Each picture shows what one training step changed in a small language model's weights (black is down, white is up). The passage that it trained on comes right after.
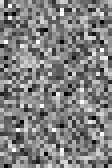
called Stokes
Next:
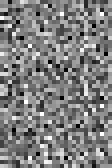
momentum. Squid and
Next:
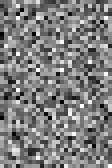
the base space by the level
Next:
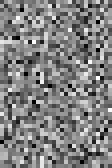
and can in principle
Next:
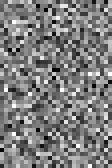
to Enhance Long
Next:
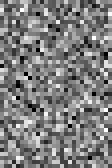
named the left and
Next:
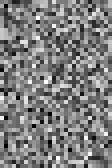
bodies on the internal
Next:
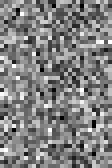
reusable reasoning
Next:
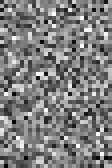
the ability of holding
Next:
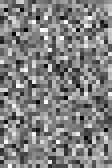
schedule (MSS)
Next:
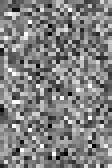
G) \rangle + \langle
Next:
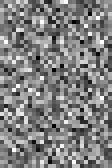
group ensuring reliability
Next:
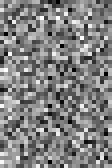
in terms of the subject
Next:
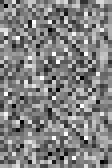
(red curves). The
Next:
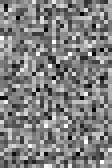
is quite possible. Such
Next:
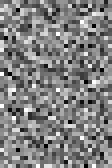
implies that {\bf only
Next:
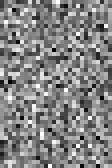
AFQMC, such as
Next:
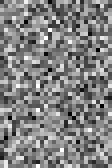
physical one. The pion
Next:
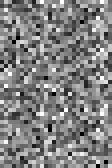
target have been derived
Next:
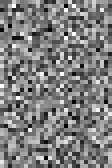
in the proton or a
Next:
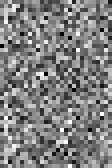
the noise-aware
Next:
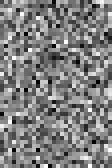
architecture operates in
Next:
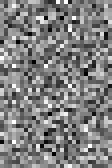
the same procedures as
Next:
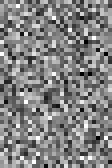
used, and %% the
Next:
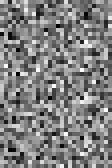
distribution is iteratively
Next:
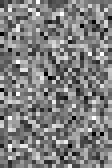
at low temperature by a first order
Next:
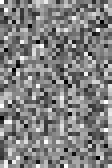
multiple tensors into one
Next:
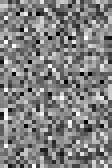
transmission round, it
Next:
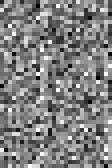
semiconductor and
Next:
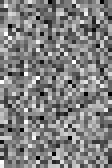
for three-qubit state
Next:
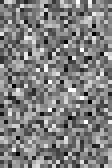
(defined by the area
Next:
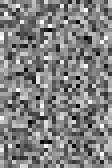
set in an inaccessible
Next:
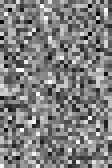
benefited from
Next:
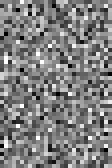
can be achieved while
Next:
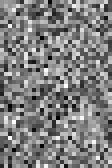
for a noise model which
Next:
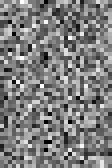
numerical simulations. This model
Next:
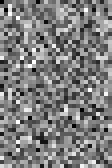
of the glass transition.
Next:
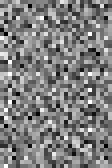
this type of coupling, it
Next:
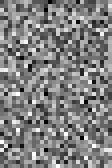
seen that the spectra show
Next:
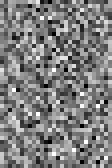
is the case in the following
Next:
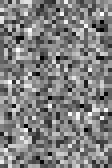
transformation. The GS
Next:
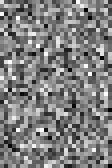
the smallest number
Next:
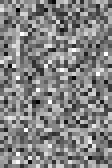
output flows and
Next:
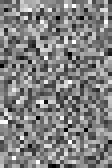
the physical gauge degrees of
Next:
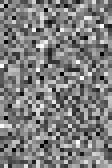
and a battery (see
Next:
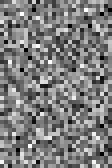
polarity under the current position
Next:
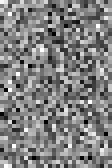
different lines of sight, the
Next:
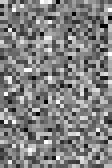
a nanoconfined
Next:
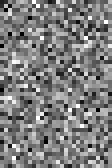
first two terms are simply
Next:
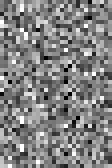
(Despite the
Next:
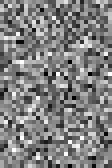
of stars at the edge of
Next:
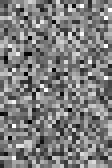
with physical interpretability and
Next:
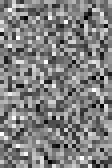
at low energies to
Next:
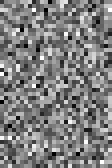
that quantity. But
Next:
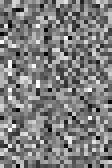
a particular value of the variable within
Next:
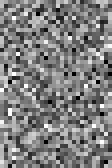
be assumed. For the
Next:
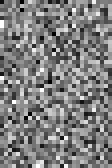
is valid for any generic
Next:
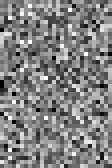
infinite set of nonlocal
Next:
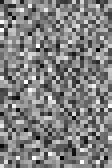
for the linear intraband
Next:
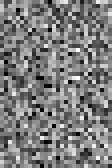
performance on the SEED
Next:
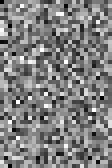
central construct for
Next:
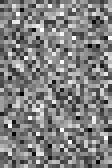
and blue continua and
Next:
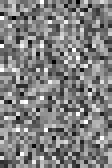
radius $R_{u}$
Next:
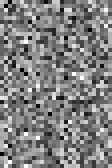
preventive care within
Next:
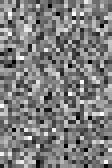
This $F$ factor was
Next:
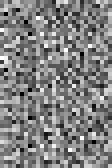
direction which leads to
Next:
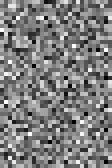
the models in completely new
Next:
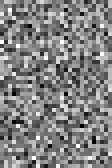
While this is a
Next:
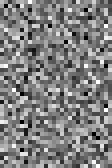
complemented the spinning solution
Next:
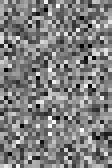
degeneracy. When
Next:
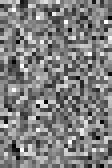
the fields, eliminating
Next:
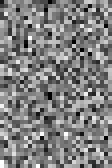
possible to check that the
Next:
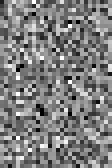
with the RS approximation.
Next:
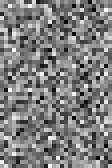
in order to prevent
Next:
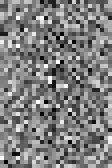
the problematic case is
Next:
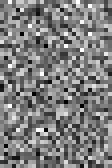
the function $f(x)$
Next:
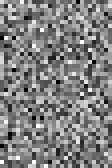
Recent work in generative
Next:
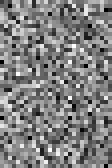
robustly performing
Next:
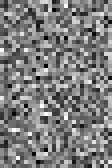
easy to derive these
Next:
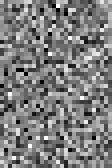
is noted that this assumption
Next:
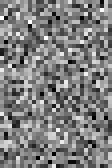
is small when pulsation
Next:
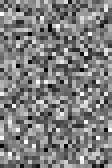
in the former case is that
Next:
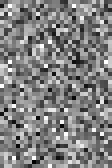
an order of magnitude
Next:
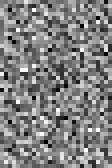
commonly believed
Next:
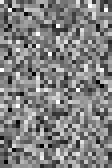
Ed Fomalont and
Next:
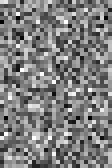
powder X-ray
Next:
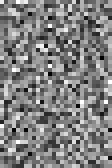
the stationary distance results
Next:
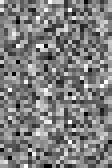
the $i$th (of
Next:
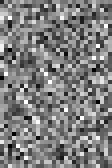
into scalar spherical
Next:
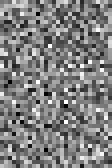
comparable to $\Delta \omega
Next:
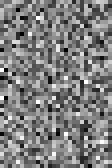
combination of the form
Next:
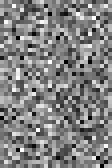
\Lambda \gamma$ and
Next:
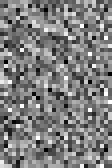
that, to achieve
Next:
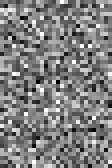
by \begin{equation} W
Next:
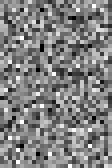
for classification
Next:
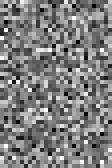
system-size effects. We
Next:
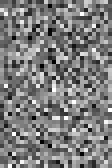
isotropic background.
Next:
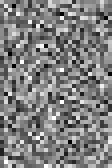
the collision front
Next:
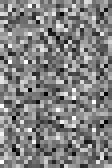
higher share of up to
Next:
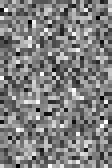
three are answered the
